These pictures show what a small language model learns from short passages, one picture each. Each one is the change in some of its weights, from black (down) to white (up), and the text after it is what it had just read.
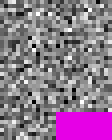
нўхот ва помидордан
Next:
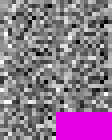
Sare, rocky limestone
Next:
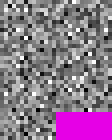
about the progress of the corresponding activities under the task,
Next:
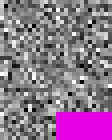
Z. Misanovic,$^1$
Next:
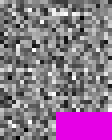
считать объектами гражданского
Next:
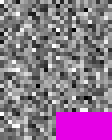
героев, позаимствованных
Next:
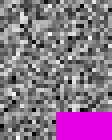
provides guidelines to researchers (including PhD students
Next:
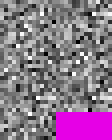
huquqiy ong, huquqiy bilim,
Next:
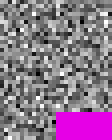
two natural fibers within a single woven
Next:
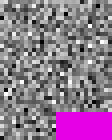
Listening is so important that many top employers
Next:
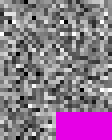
+ inorganic fertilizer. The lowest
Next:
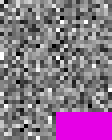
\hline \cellcolor{red!55} &
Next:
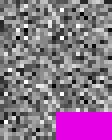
ega ko'rinishi o'sishi juda
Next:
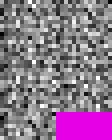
к требованиям коллективной
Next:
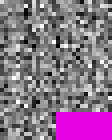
observacional descriptivo y transversal con la
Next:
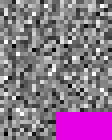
complexity while maintaining high recognition accuracy. The
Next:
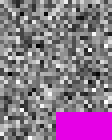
of all 24 $\mu$m objects, including those
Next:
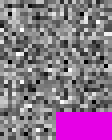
satisfied to some extent for the region of
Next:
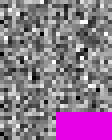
(2D) imaging system depicted in
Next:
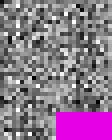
[17]. Susceptibility of some
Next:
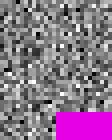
Transients Although there are many open questions in the
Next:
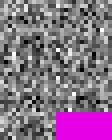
of the influence of case alignment on sentence
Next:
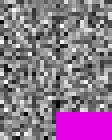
melhores modos de cultivar esta ou
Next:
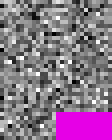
broj islamskih fintech
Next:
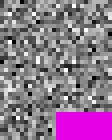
livelihood, Commercialization..
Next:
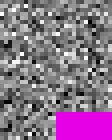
Consejo Superior de Investigaciones
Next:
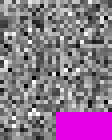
of teaching Russian at universities is both reasonable
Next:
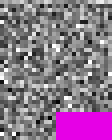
*This work brings patterned representations of natural numbers
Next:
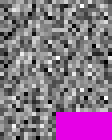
do “Planejamento Fatorial 2”
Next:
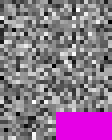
kelayotgan turkiy xalqlar
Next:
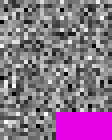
abolition of the transatlantic slave
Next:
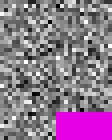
*Perahu Baganduang* ~
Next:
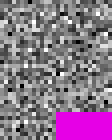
in conflict incidents at the state level.
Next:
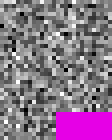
to traffic class, for example HPC,
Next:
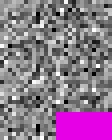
prediction of the growth response is \begin{align}
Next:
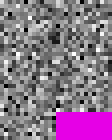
fit is remarkably good supporting a model based
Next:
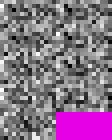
ANALYSIS OF CLINICAL
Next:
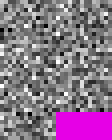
Conundrum in Northeast India
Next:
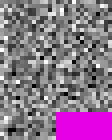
only. The other pointings display similar profiles, with
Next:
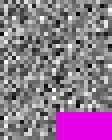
equations leads to a set of equations of the form,
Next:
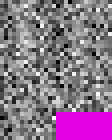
biri odorologik identifikatsiya
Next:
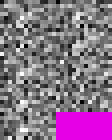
на фоне ХБП может
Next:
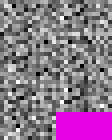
yoki bo'lmasam turli
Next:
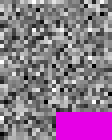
speech information, in: International Semantic
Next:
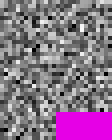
Modelo Binomio Educativo en caso de
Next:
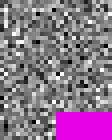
the state. But physically it is a
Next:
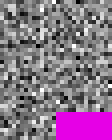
objetivo presentar y sistematizar los principales
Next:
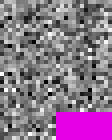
mining and till present. So there is no
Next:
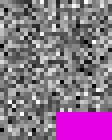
săi. În același timp,
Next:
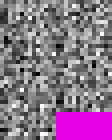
aparente en su \'area es
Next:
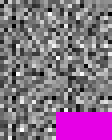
пустелі Негев на
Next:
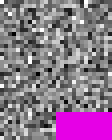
etadi. ESP darslarida
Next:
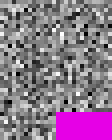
the CCI was the potential oligopoly
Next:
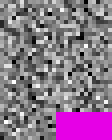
İbrahim b. Abdullah.
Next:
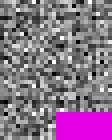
son el nivel de los alumnos en
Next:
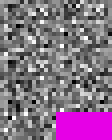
кўпайтиришнинг ўзига хос
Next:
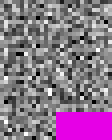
\in Q$ with $1 \leq i
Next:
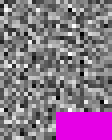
Текстові фрагменти з
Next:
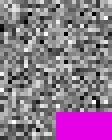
concentrate in the upper side of the spectrum as
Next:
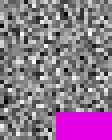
uning bajargan ishi har doim
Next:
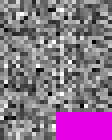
and both share the same sensitivity to latency.
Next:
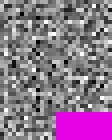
in a final state some model produces, with the
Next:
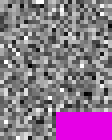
changed after the system oscillations were established. As
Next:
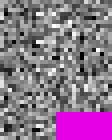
solid (Samajdar, 2017).
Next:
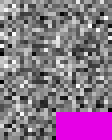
as well as the detailed text of the report
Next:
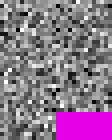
which is {\it self-consistently} determined
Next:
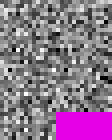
have to be addressed before the Autoencoder
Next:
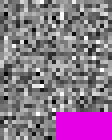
from the first order modified Friedmann
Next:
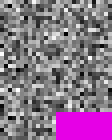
as for secure transparent and decentralised
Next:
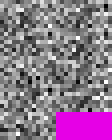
judaicus* E. S.
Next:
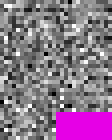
two approaches are typically employed. The first approach involves
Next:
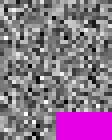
horizon problem, flatness problem and
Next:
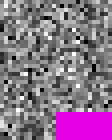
system, are to keep track of reference
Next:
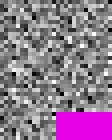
в рамках глобальных
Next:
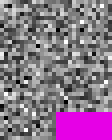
considered as anxiety improvement indicator.
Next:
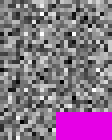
Research Ethics Committee.
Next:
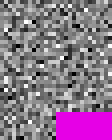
{\bibfnamefont {Alexandre}\ \bibnamefont
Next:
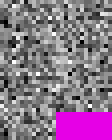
$L_y$, with a constant permeability
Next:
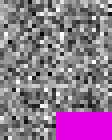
radius of Se is smaller than that of Te. The
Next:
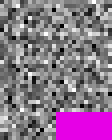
Medical University of South Carolina.
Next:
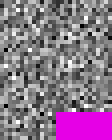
effects and negative differential conductivity occur in systems such as
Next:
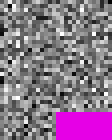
as its individual methods, are actively used in the
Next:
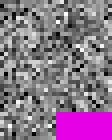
lie] – Bu yerdagi ibora
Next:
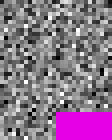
– на синтез-газе,
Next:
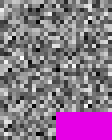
definition and structuring of the smart economy was
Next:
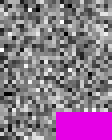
1.7$ years). Sports motivation,
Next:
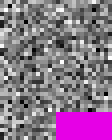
and the right of asylum. It presents the
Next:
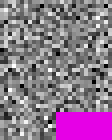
is built from 2- and 5-point
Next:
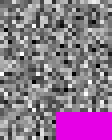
of accumulated interaction events in history event database
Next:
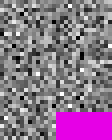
several biological and physiological activities like, it
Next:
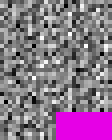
uyguladığı yeniden
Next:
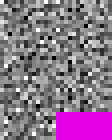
choice as sources for TFETs.
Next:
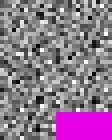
masses increase with increasing distance but up to distances
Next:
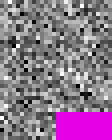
$f_1$ has the following simple form
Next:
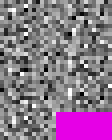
tovarning ijtimoiy boyluk
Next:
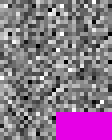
heat input for different rates of hydrogen production. The
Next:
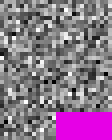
to the convex-roof is a
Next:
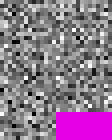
cross section from the neutrino charge radius matrix, namely
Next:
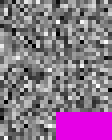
dependence of the averages). In the present case
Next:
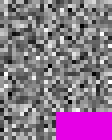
education system, specifically teaching foreign languages.
